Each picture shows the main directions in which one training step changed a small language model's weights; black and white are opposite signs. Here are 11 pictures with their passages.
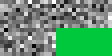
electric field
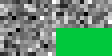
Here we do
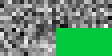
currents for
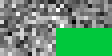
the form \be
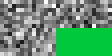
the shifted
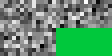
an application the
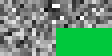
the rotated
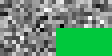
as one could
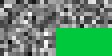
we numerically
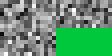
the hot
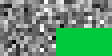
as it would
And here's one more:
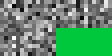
extract the
